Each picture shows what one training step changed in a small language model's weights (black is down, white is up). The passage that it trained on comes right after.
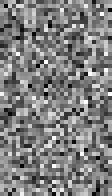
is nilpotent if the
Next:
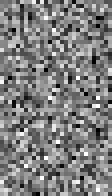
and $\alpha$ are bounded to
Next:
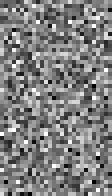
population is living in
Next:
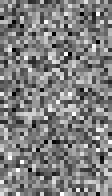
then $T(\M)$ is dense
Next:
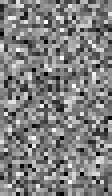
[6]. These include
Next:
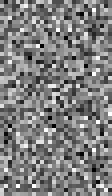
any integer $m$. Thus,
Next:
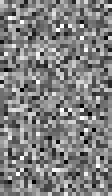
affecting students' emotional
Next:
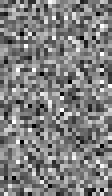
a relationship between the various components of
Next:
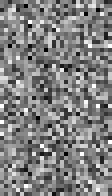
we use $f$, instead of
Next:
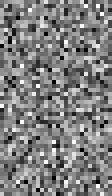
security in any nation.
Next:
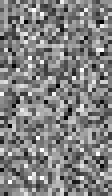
designation of the steering
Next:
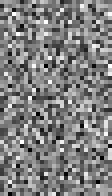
hospital. *Int J
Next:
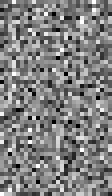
practical use in design. The following
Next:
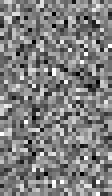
Since $\wh \pi - \bold
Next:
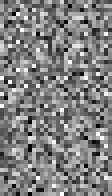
both faces of the wall section by
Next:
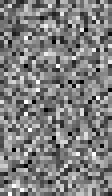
SAR response to RKN
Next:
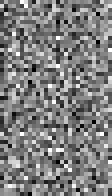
an Open Access
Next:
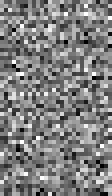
that the map from the powerset
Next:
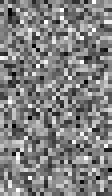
us denote by $c_{\rm op}$
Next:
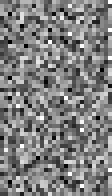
& - & semi-sym
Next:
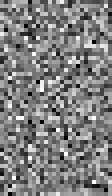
- Think. Check.
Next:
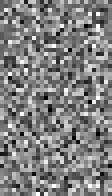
broiler hatching
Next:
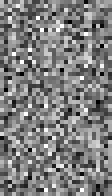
are only a very few reports
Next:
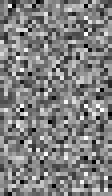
of the S_{21} coefficient in
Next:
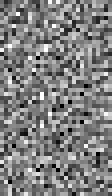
he is been presented in such a
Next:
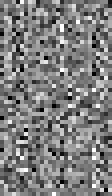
\eqref{E'0} is
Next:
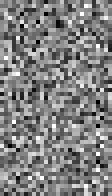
30]. The typical adult
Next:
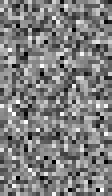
Annual Report*.
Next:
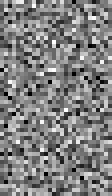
the studies used datasets
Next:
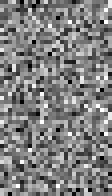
on the left (resp. right)
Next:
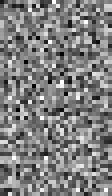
central question concerns how
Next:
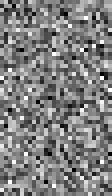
two-dimension diagram, one dimension
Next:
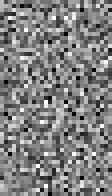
inspect the design spaces of system
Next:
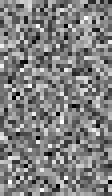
Gr\"obner basis for
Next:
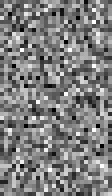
anchor the SR² about
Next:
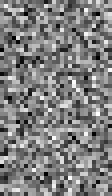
tripping delays according to
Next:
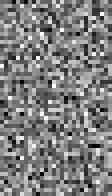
with the horizontal, and
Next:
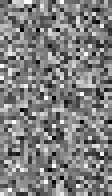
we previously shown in Figure
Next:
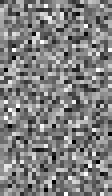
the complex processing of the data obtained,
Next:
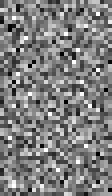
introduction. PDCAAS
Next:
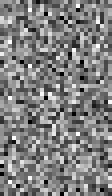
starch (*cf.*
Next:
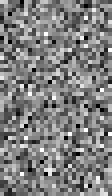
on the construct have a standardized
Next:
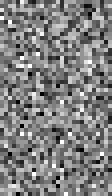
developing countries. Increased
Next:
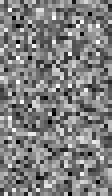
$H_1$. Hence using our
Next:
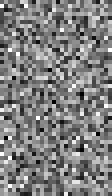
Journal for Open
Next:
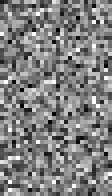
Use Case Scope
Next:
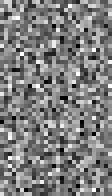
3& 4). Similarly,
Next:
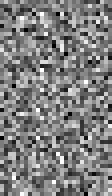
including media, information
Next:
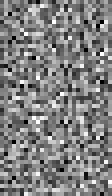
the methanogenic
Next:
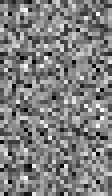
about the BELLA
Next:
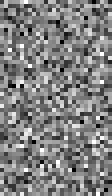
and justifies the effective use
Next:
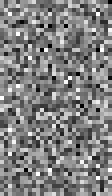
us assume that $C\subseteq \mathbb
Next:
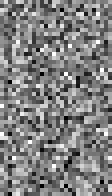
temporal integrity.
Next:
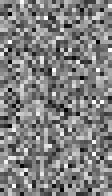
project implementation for One
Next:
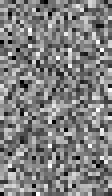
different educational institutes present in
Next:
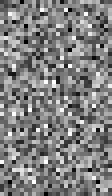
prediction mean squared
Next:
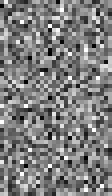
Prof Dr Rui
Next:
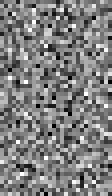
equilibrium position and the
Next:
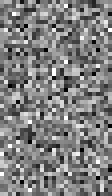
and $4n + \langle
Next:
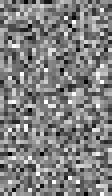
effective user data storage and
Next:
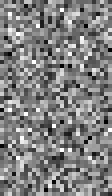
perceived quality of
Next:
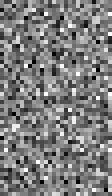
contexts is the *SI -
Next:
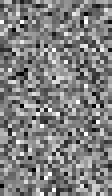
of the Arab Spring we can
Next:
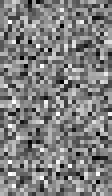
centred around the critical values
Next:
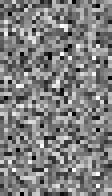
estratégica con
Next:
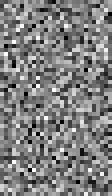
to qualified majority
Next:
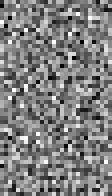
treated as mere geometry if
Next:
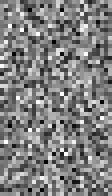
behavior of the offline
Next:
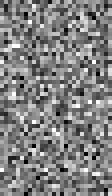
9: Novel rendering
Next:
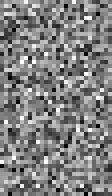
clerical audiences and
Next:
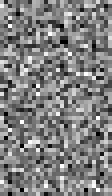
by Monte-Carlo
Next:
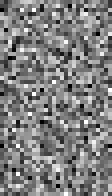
is radiated. Under direct
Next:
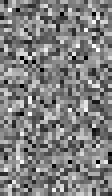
TN1 Susceptible
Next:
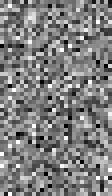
such that $G\leq G'$.
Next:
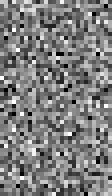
microscopic structure, where
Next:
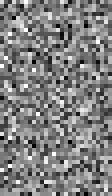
species arranged in
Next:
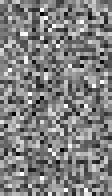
the line meets the curve also
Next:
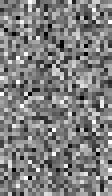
$A_\alpha' \in
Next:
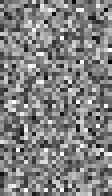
[10] Antibiotic
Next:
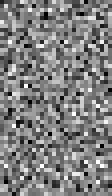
the non-critical load was
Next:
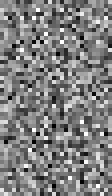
for Aluminum content, and
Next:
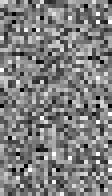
with $f(d_1)$ and
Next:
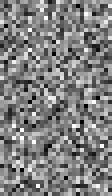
by light conditions and physical
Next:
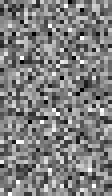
strong argument each. The main
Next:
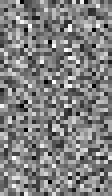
\bigskip \centerline{\bf
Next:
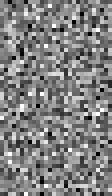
the stopping times are
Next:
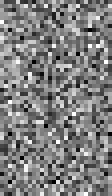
Furthermore, $\Lambda$ will
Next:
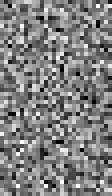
and spatial structure of Kabul
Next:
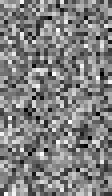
function $$\sum_{n \geq
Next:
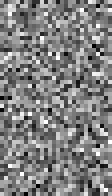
researchers determined the reliability of
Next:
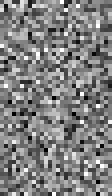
in the rural areas of
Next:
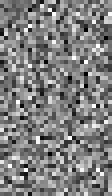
Schiff bases with
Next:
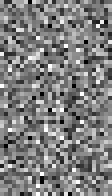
can operate on incomplete data
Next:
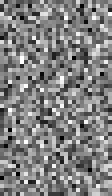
are all projectively equivalent.
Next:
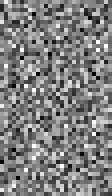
al.* and Del Rio
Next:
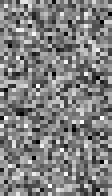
by the weak convergence results
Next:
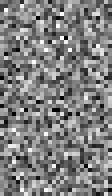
deliverables, such as
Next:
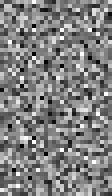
Using modified psi classes
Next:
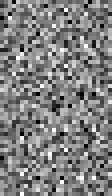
of a group of universities or
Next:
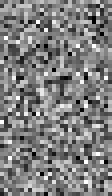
with Thioflavin T as
